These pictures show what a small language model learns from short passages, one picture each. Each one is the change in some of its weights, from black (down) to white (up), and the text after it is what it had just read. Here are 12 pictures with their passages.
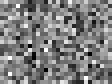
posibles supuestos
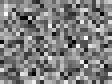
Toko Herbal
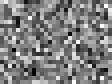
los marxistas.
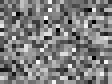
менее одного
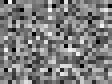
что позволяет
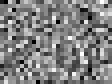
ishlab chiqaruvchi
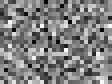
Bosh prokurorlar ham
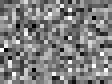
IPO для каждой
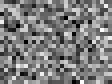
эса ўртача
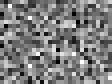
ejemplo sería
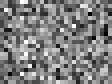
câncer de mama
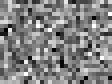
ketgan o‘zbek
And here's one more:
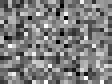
йили Дмитров
